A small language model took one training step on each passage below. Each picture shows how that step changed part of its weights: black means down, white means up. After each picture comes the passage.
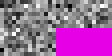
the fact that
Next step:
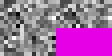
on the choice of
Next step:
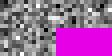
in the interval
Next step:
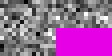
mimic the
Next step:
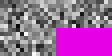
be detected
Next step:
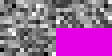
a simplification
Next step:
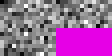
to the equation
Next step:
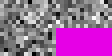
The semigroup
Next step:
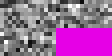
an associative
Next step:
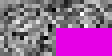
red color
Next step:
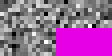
forward for
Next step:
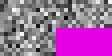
two sections provide
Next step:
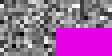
but after the
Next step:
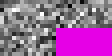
k$ with
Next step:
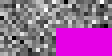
other organism.
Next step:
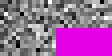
of rotated
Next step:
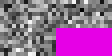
text strings
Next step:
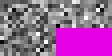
determined separately for
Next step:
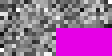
paper, it is
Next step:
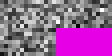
across a range of
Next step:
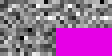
of the unknown
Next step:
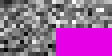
fractional dimension
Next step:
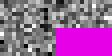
in Lemma 4,
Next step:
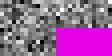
resonances are
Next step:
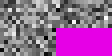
some other valid
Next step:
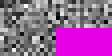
the most probable
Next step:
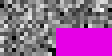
we denote by
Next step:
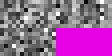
based on the four
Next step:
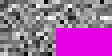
of the soil
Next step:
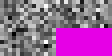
decision methods for
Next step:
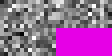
with $X$
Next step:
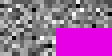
$I$ generated
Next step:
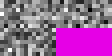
SS, and
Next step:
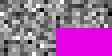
and is easily seen
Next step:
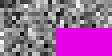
the language and
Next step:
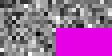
the activity is
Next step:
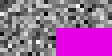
for $n
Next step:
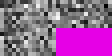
the Figure 5.
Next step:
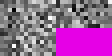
about 90%
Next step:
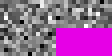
function defined in
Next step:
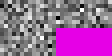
we proceed as
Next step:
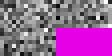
particular, the two
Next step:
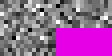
and eat a
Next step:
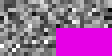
solution of the full
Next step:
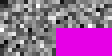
in terms of
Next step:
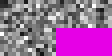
in Eq.
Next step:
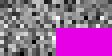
it is not possible
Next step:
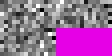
and that it can
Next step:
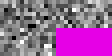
domains act as
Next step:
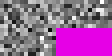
functions of the linear
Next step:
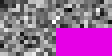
that moral
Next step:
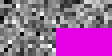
issue has been
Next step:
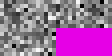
data needed for the
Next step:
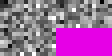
in the case
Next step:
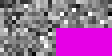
the linear position of
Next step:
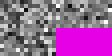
production evaluated at
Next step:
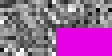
a homogeneous
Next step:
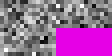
were used: -
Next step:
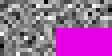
of them.
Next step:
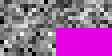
use the function
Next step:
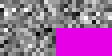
are real.
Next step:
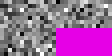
factors found to be
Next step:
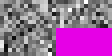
Therefore, as
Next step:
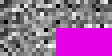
of 10\% between
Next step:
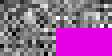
therefore we can
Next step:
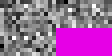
the correlations.
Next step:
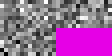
A transformational
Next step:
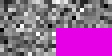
try to
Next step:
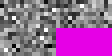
the inset of
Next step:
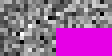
for sharing
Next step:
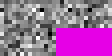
M$ and
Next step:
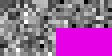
subspace topology
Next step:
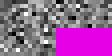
dots indicate
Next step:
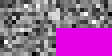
the following theorem.
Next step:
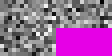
In the boundary state
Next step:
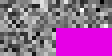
smooth functions on
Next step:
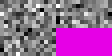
and a global
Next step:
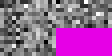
the two roots
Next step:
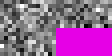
blocks can be
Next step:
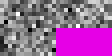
participation is
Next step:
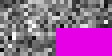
disorder, no
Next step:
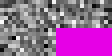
a circular order
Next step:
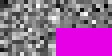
in this simulation.
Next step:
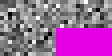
if and only if
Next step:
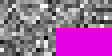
Let $\Sigma$
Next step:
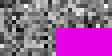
the presence of
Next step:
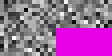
power generation.
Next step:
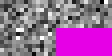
results the numerical method
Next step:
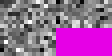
into a linear
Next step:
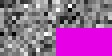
the fact that because
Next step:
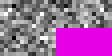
usual manner
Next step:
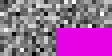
for this sector
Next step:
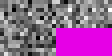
IEEE Eng.
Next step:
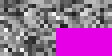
can be caused
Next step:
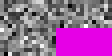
modeling applied to
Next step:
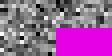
conclusion follows from
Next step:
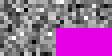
methods through the solution
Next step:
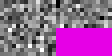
at SN
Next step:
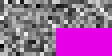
relays will be
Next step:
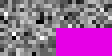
de cette
